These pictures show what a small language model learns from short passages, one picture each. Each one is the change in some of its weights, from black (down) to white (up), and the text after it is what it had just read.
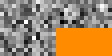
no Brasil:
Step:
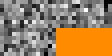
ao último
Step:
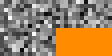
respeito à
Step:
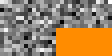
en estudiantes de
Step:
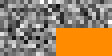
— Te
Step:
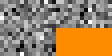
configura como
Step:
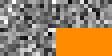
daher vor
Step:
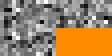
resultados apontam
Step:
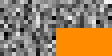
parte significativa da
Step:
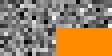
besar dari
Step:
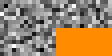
olinishi bu
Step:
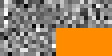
va unga
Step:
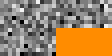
до стандартів
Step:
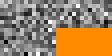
and humanity in
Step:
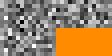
apenas a
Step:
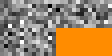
como constituinte
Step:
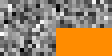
теорія і
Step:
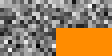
the context of
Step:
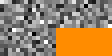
de riscos de
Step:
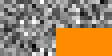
ajoyib bir
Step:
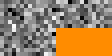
la financiación
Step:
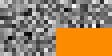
and cultural
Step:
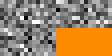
en cours
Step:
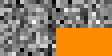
ce sujet dans
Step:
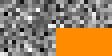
unik yang
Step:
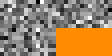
este imperativ
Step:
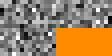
ser sim um caso
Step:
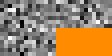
de buscarem
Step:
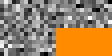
todo sus
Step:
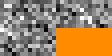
Centers for
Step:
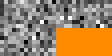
activa. 5
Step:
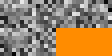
of Sciences of
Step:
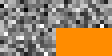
а, б
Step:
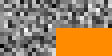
Kernel des
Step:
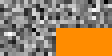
bir turning
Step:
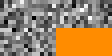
lavaan pour
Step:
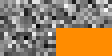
Um resultado
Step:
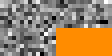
**A cultura
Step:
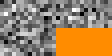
soya nurlar
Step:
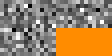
aumento de
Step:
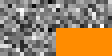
се може
